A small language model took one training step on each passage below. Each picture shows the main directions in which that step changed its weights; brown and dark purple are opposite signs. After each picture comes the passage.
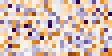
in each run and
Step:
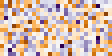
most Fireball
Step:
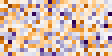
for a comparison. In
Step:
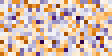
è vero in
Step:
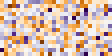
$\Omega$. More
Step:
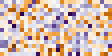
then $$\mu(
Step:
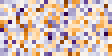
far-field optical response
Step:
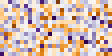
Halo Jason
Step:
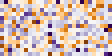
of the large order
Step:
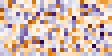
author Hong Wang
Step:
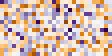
the generalisation of this
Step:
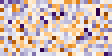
spinors with normalization
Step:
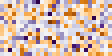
description in terms of tensor
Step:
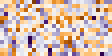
The systematic error of
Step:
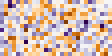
task at inference time to
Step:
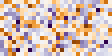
differential. Furthermore \[
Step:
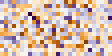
us the nonlinear system of
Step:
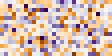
proved Askey's theorem
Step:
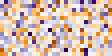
where the region in question
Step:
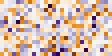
\eeqa Having
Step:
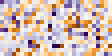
at the price of not
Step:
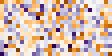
more numerically stable than the
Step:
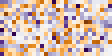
the boundary conditions at these
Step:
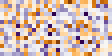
in general, so we
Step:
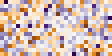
we follow the conclusions
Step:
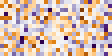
is taken into account.
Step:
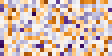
eigenvalues and eigenvectors
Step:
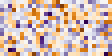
based on polarization effects
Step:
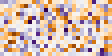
a flow chart for
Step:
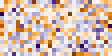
days, that showed increases
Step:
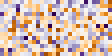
is connected in at least
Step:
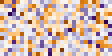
these choices on this basis
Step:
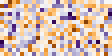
anomalous exponents at
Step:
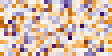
evaluated) estimator of the
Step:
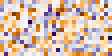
paper, we will find
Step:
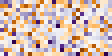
the worst-case
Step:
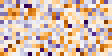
distinction between fundamental and
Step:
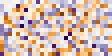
1$ guarantees that
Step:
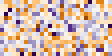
be likely. Large
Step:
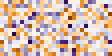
desired vector field.
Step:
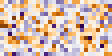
trial) or the
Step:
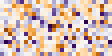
realistic images.
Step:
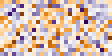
this paper will be used
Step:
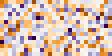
more important event than
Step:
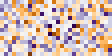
to this recursion relation
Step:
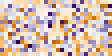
and Stream with
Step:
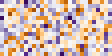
nontrivial) odd component
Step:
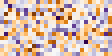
length 3 in the
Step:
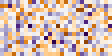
so that the partial sums
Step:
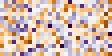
and consisted of zero
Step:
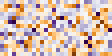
2}. It is the
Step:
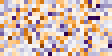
is equivalent to the condition
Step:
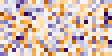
Binaries in the
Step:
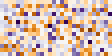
in the 3-pt
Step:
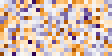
The impact of our work
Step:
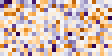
high energies where the interaction
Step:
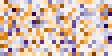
of the sample space.
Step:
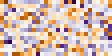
promise of increasing the
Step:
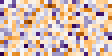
exactly happens at the
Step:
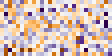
and fluid flow simulation with
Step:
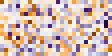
and shows uniform and low
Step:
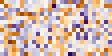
notes for the course
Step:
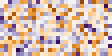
exact frame sequence.\endproclaim
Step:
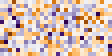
data to be taken,
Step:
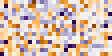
be doubly stochastic.
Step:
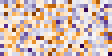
which is impossible as
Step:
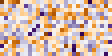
preferable robustness.
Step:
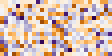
_n $. It has
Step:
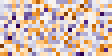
it possible to satisfy a
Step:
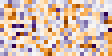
regularity conditions necessarily have
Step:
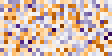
show the instabilities in
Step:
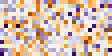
\ee as discussed in
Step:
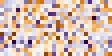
is similar to the asymptotically
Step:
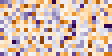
the amount of emitted
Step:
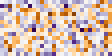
flux quanta.
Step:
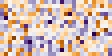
antisymmetric part as
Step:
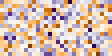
technique uses a pair of
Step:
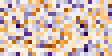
to the integer attribute
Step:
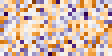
The dynamics susceptibility
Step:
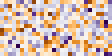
abstract and proposed an initial
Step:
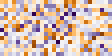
traffic as a
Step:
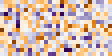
be restored.
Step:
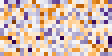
the classical SVD
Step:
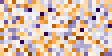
skip channel had
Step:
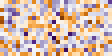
hyperbolic reflection groups,
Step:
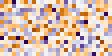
harmonic potential, we obtain
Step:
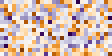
a large number of quantities
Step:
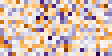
into a horizontal optical
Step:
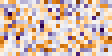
a structured ablation
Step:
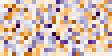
than this estimate indicates.
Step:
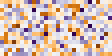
described by the following interaction
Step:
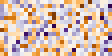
acquires the
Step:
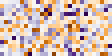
quintuple layer
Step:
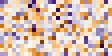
Since the reasoning will
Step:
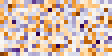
$\varepsilon \rightarrow
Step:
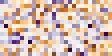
quit the network when
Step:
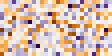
same magnitude was assumed for
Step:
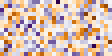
following approximation was made:
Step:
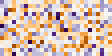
Another motivation of
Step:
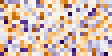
transmitted vectors.
